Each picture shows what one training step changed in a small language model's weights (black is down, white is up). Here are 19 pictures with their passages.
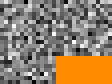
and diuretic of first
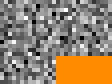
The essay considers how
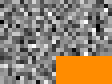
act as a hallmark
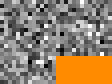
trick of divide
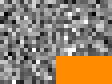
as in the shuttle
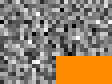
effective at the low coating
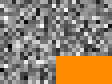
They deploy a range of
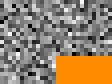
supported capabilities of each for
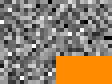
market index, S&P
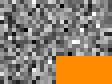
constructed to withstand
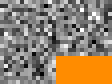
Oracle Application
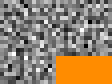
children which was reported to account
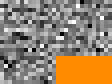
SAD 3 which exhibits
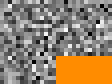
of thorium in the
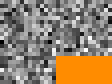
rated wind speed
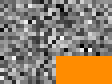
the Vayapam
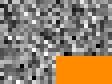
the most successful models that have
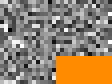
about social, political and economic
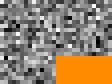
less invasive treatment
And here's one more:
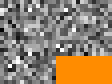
The most convenient,
